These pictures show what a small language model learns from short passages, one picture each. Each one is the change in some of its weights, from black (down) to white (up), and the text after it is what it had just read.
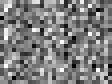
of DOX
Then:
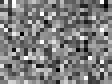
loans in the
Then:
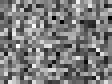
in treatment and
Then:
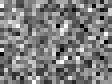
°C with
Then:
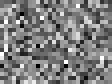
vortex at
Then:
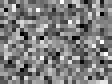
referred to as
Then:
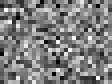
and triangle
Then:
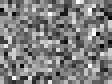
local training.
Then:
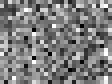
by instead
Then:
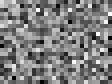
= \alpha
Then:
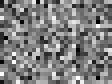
the same structure as
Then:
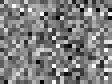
a Bose
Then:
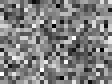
bereits und
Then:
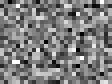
compare the
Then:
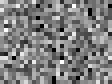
bir qancha
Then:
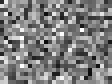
To evade this
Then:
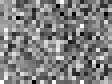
is assigned
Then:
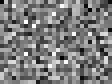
Fig.~1 in
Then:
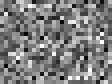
particularly within
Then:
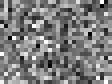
fu in
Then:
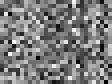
to their emission
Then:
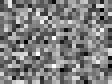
a two parton
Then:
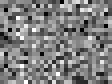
this setup,
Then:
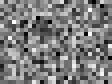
flux. The
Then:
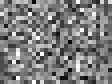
uncertainty, and
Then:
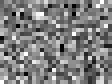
large versus
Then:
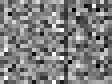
we assume
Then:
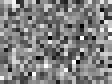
son institution
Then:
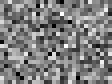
complexity of the
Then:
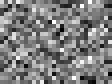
quantum level and after
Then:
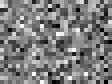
questions with their
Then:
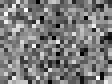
five years for
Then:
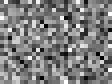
scheme of more
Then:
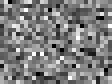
Results and
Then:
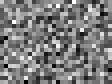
the data. In
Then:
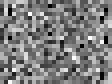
to solve other
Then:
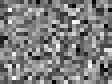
the source stars.
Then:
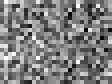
method is of
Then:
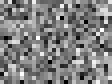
i gdy
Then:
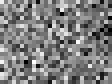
negligible compared
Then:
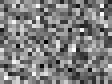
indicate the
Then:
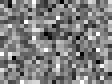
pentru a
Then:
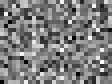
contrast to the
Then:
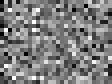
data sets,
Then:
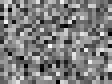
Court of
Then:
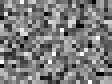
accurately assess the
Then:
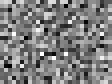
expansion of
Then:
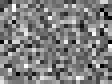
be applicable to
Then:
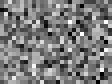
cover up the
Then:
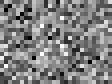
também, as
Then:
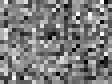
response in
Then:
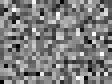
single, dominant
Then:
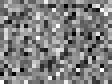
modulus is
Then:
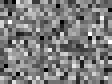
Finally, the
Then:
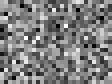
materials to
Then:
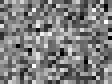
in a very simple
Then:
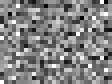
ular 3
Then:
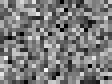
transition metal
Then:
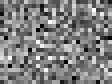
The interaction of simple
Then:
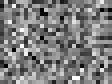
to one topic
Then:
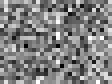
is thus a
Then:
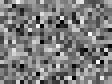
S1). These
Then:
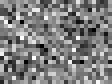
can be used as
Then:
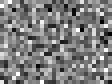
meados de
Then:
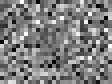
consequently to
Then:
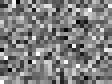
a linear regression
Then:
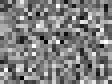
2 includes a
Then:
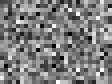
Sopha et
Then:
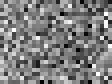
are taken from
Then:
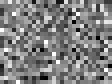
of $t$
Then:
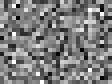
highly optimised
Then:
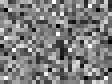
measurements, $\vec
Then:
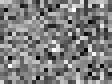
production processes; we
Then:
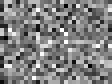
nights of
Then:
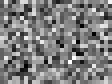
as usual at
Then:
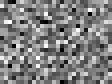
shift of the
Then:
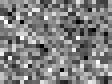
can be made
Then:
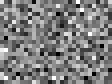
dimensions, where
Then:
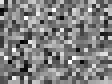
as extraction
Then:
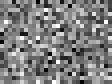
such a material constant
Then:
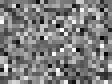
Project home
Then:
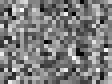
to test the
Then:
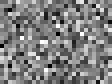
of Geography
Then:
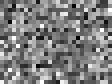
de ces
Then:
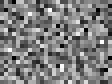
phase data measured using
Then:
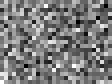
in communities at
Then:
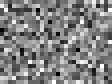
gerando uma
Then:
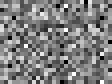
reduction of the
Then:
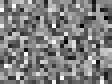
low computational
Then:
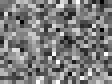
associated with a
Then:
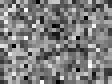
live network.
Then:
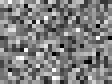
of the weak
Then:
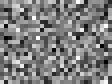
ready for
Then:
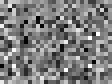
dots). All
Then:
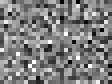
$\tau$, there
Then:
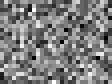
or a system,
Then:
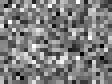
treated with
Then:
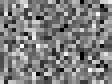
us to conduct
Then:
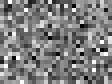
mediante a
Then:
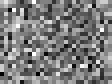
PhD in
